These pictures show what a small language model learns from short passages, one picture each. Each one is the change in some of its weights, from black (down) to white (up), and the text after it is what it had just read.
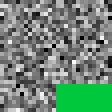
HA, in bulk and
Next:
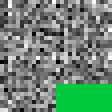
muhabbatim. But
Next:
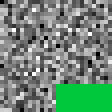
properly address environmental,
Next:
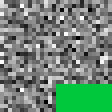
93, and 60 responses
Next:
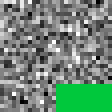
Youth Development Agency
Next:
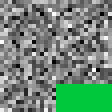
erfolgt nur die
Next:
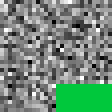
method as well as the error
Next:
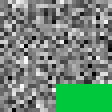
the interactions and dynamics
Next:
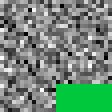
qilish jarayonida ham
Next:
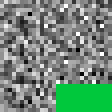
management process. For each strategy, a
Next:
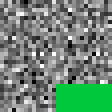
tilni o'rgatish
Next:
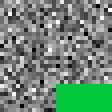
l'accès aux
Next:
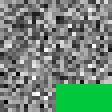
led to a reduction in the
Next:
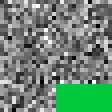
effort problems;
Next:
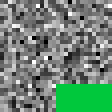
des gleichzeitig
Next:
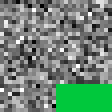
ses administrateurs et que
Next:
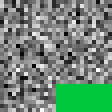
of U(1)-Axion
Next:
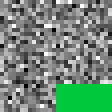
une alternance entre la
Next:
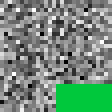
In this essay the present author
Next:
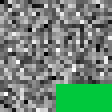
Fueros aragoneses
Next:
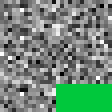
da localização da fonte de
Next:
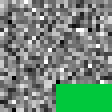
images to make them suitable
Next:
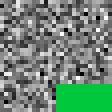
5-12). The Thyroid
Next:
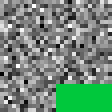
that it was in the area of the
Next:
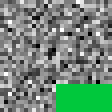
anterior abdominal wall
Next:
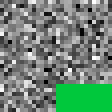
a soil fertilizer.
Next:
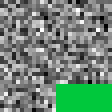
platformalari hamda
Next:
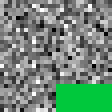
of this technique is that it
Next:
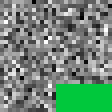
Once the ratio of
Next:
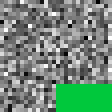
the first three quarters of
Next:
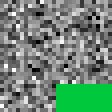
que o convívio com
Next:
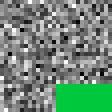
Angiography, trans
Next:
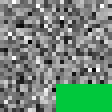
systems. The role of people in
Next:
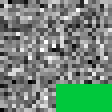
tema de la escritura
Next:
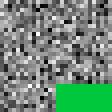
transfer (IWPT)
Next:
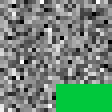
Evaluation processes that take
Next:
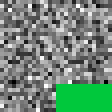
4 types of electric
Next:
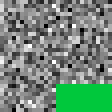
o'qish metodini ona
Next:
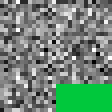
in weather, whereas
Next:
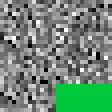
da Regolamento per le
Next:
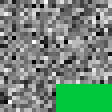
the files until the company
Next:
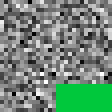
with equal intelligence.
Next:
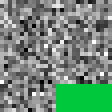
Biases To reduce
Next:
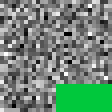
a caliph, describing the
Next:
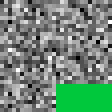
O bakımdan
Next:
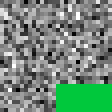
yasashda ularning
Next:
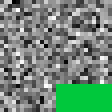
for and against the concept
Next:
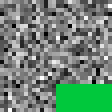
Ibragimov, B.
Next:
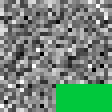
in the new reality of capitalist
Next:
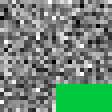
examples were grouped by climatic
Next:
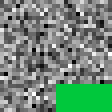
detection is created using the
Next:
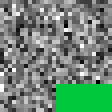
critical comparison of strategies
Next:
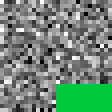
e oriente escolhas
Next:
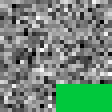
paper shows the results of a
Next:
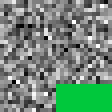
represent a positive image of
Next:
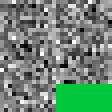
surgia já moderna
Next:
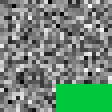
sinflarning tilini
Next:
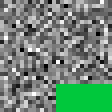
Education level as a separate
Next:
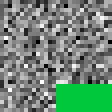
bertindak sebagai
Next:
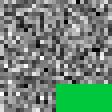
was also considered. Finally,
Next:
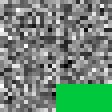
where communication and information access are more
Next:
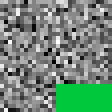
choice of brand and type of
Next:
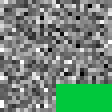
the implementation of direct regional
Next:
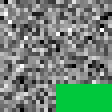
model, seperti literasi
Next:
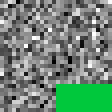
as recommended and for the
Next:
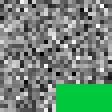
Regular (medium) 700
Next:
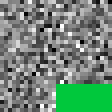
um sistema lógico
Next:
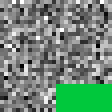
their environment. Participants
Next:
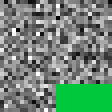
sobre la margen sur de la
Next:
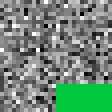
doar 7% nu aveau
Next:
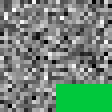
Störung ¹⁾
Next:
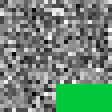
Ushbu maqolada
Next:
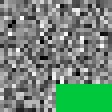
data transformation happens.
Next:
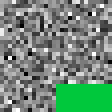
is lower than 0.05,
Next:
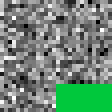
accessible population consisted of
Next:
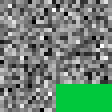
buscou analisar de forma
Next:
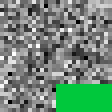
use of combined omics analysis
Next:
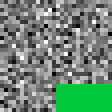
in order to contribute to a
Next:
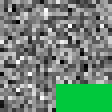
Malaysia: A Human
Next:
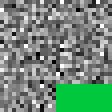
Correlation coefficients
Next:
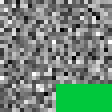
with the support of central
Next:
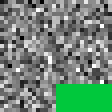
Oral PG can occur
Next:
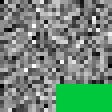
a força física que
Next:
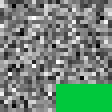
veil! I never really
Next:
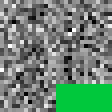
javnih financerjev
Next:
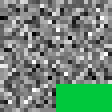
other hand, had a much
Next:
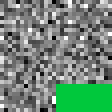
aplicable en las diferentes
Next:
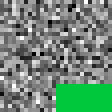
relação com os conhecimentos
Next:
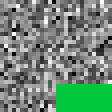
III había actuado en
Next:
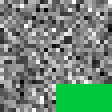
invenção de um "som
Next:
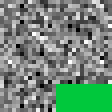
of metal(II) ion.
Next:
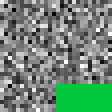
alohida to'xtalgan.
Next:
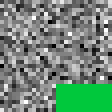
the impacts of the VSC
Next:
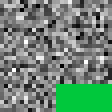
presentes em feridas
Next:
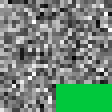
structural barriers, such
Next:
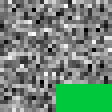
interval lower/upper
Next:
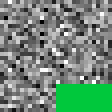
B: Conceptualization,
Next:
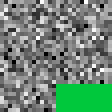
пока восхищение
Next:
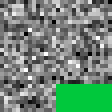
cuidados voltado para o
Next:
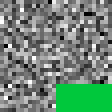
(2012) that primates
